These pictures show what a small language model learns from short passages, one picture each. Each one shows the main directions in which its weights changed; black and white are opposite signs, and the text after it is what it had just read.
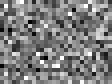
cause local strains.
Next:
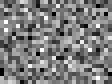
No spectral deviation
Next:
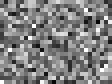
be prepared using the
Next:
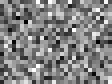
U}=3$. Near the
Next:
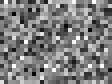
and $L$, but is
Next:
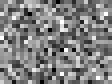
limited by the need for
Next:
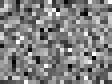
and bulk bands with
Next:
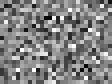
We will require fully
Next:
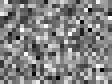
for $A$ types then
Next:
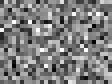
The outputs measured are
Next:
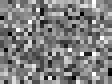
monotonically with
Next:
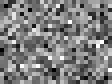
divergences preserving
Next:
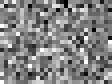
has been demonstrated.
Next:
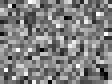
suggest a spectrum of
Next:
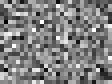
# The influence of
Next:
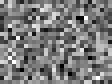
network. The aortic
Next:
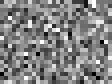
number of measured dots
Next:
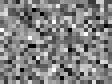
it involves, when
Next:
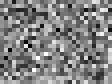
new collective works,
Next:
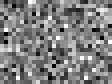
of acknowledgments
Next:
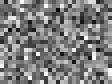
Hall conductance
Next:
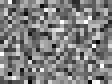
agreement with the formation
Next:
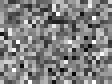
restricted to group
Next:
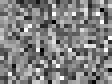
excitons observed here to
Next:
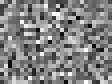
Physica D {\bf
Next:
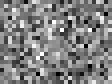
{\it Corrections
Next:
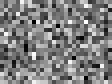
insigths into string
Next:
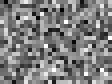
swiped set of
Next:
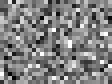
then solve the two-dimensional
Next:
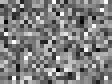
These are reintroduced as
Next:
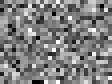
partly thermal class, and
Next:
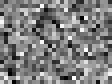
of early-stage
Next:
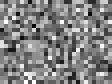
After some hundreds
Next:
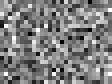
--- quasars:
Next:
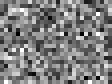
of the conduction state.
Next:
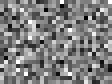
dealing with huge
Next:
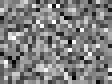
does not apply to the
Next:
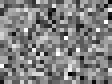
when the moment is calculated
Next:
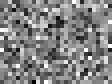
environment, we
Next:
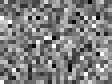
a poor approximation to the
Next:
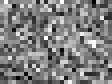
sites which is 4
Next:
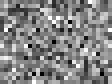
of quarks of flavor
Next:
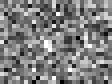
those of the cosmic
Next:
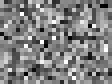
magnetic properties characteristic of 1D
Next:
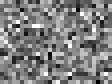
communication at significantly
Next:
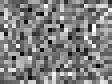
State, {\bf
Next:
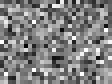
applied to extended
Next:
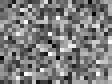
a single common energy state,
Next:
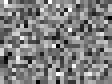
$S$ gives two
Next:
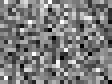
n T_0) \quad
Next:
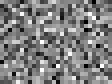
There are also discussions on
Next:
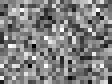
of $\lambda$, we have
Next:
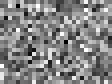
encompass several
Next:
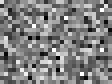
follow the applied field,
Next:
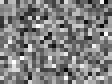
spinor field in various
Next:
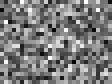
\end{figure} From
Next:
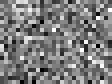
In section 3, we use the
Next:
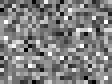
a back reaction are
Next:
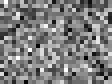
dark photon mass for
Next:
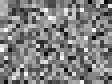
of the dualisation for
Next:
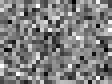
properties of the wires
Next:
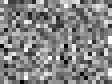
enhancements: 1)
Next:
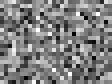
cooling pipe system
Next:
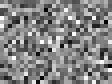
being drawn on the
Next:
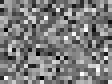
some experimental scheme that
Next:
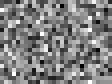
and a different momentum, but a
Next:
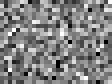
Research Award
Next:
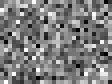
a contrast level of
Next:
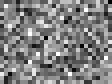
and lower phase margins can
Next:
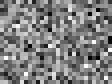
the symmetry under the shift
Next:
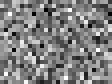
with a characteristic breaking
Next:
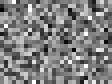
JNW spacetimes. In
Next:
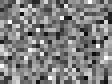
induces a finite number of
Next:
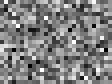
law obeys the following
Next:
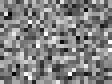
first attempts
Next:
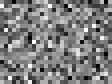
DDW order corresponds to
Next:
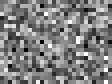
of each atom-laser
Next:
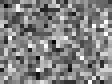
harmonic of the
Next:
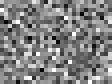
over a large region near the
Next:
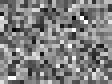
standard early-time
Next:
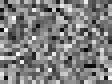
time. Finally,
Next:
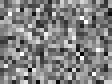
with respect to small
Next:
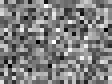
the Neumann case,
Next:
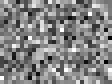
Note that expression for energy
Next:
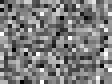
nucleus model yields a
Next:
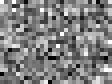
(at zero surface tension at
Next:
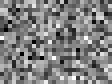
is even \begin{equation}
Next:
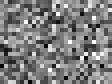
restricted by the condition
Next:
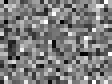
\gamma = \by{\delta
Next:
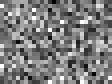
which shows strong agreement between
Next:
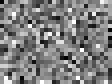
discovered along the line
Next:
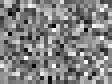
for the second plasmon
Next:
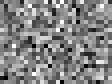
phase space, which look
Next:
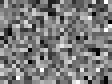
most extensive low frequency
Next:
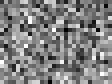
use of Lorentz,
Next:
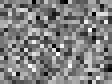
can therefore conclude that for
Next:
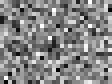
any Dirac mass takes
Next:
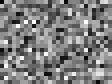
the control volume. The
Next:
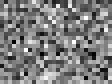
can be of interest in the
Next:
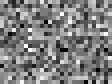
non-empty open
